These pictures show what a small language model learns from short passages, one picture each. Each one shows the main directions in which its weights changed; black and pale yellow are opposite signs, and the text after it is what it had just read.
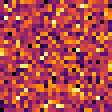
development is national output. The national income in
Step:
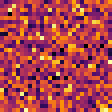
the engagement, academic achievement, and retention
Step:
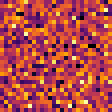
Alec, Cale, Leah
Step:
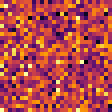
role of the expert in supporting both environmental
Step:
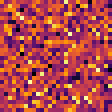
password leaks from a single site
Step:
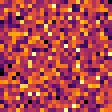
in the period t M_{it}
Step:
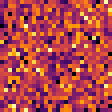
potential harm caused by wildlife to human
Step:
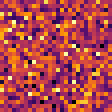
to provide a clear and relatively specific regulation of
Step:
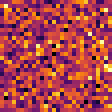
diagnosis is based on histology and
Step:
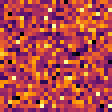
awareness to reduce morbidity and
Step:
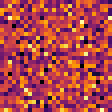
a sample, usually also other characterization measurements are
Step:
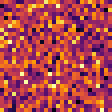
(NCMs) is called a dynamical
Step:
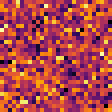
browsers and is accessible on various
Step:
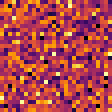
other. There are 5 (five) factors
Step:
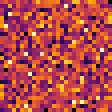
control through nano materials in and on food,
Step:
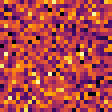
in mapping process. Fig. 1 shows the
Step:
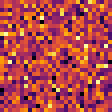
condition of the market, that the average price for
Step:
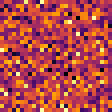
to: - Formulate an action plan to
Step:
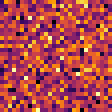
in 2017 (see Whaler et
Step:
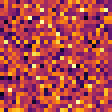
for use on land, underground,
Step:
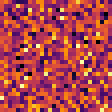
performance Notes: SRW
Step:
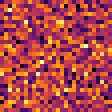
the total primary production can take place within a few
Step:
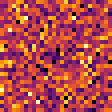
Findings In this part of the research,
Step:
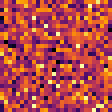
showed lower levels. The results indicated that whereas
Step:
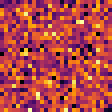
78% yield as yellow color
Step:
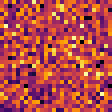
feed is a biogeocenosis factor
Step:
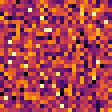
a chemical-looping reactor,
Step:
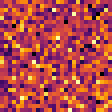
is beset by a number of challenges.
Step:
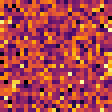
4. Razor code for the win
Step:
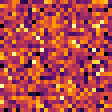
y coordinación interna.
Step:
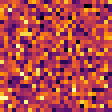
and the collapse of entire countries
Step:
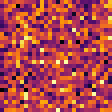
performed bulk of experiments; FFG
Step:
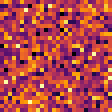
is developed by Lemaitre and
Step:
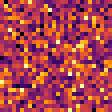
in health programmes is an effective communication method in
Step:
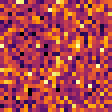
without compromising the performance. In general,
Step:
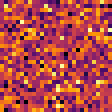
in a residential setting. Five
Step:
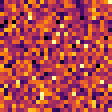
states and outputs at period NT ,
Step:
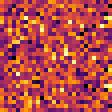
China - * Correspondence:
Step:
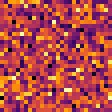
and lead to job displacement. One
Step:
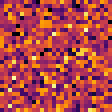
and experience, and clarify unclear
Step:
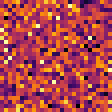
analysis. Since then, several other researchers have
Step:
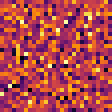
Approach. Mathematically:
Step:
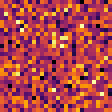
the parameters, shortened the drying time
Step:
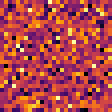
The derived words are given mixed up in this
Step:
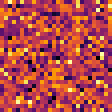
squared-error metrics.
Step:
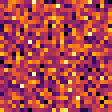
guide other DIHs in their
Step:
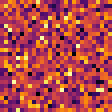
In this research, females were more in number
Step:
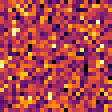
vs. Actual Disbursed
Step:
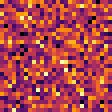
presented at the conference [Digitalisation.
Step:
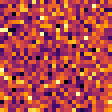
pre-auricular lymph
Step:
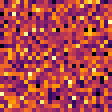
(DepEd) strategizes an
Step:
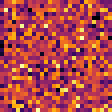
for the clamped laminates studied in
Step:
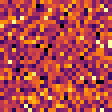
over centuries. Among the numerous
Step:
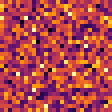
Br₂ and ArH are two and one
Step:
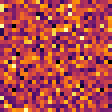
Hospital of Varna, of them
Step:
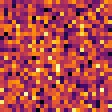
°C for 30 min, and 60
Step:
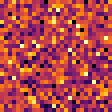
major maintenance, repair, and
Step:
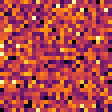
ignorance of the enlightened
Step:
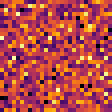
detection of the safety hysteresis comparator
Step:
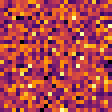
spirits for help? Join us
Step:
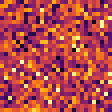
The Comparison of margin
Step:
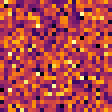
Hillege, H L].
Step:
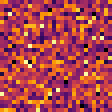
billion, the management of such waste becomes
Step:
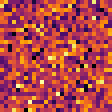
countries are going in the right or wrong
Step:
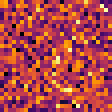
in blended learning classrooms.
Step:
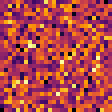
fault. Many participants described the experience as
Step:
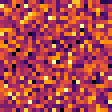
CS_2 and CHCl_3
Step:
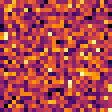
little chance of an individual moving
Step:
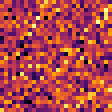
packages by bakery firms,
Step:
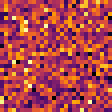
was observed that the inductive compensation is
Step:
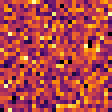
research are low, it is clear that they are
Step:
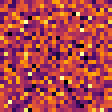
2015. All their discoveries are sent to
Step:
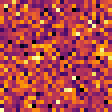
**CO** -Confidential, only
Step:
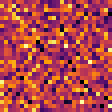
for Generation II and III
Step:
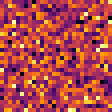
from 13% to 20% and double
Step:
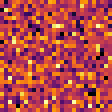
difficulty among themselves were
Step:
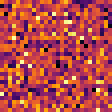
to the rear metal housing [4].
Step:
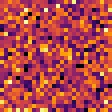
Center noBIOSOA Simulation
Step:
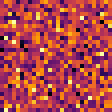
to engage. It also investigates the
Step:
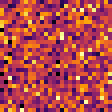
zero shear stress (a yield stress below
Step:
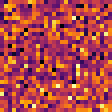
species is widespread in the
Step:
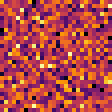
Social Engineering, Malware
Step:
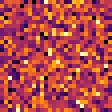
datasets general explanation and examples. Data
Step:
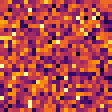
the complex numbers [10] and provide strong
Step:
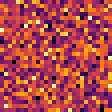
that could be avoided. In response to this
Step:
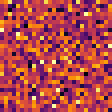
the composition and reactivity ratio of
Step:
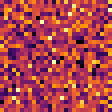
period to define roles and responsibilities
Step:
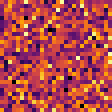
infections ranging from cold to other
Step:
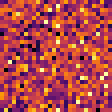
literary cultures on the African
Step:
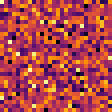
any Na (reference) and
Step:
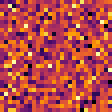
admissibility standards insofar as
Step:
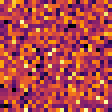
best for complex music recordings.
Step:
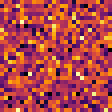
columnar Building D1
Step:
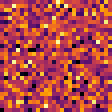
Gandhian non-violence can
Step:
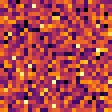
male and female student-teachers'
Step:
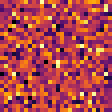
declare no conflict of interest.
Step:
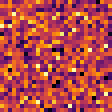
Planning*, 39th Edition.
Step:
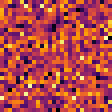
oven method. Both varieties had
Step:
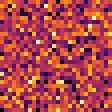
with the value and emotional significance of that
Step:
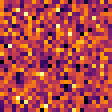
same level of academic difficulties. The
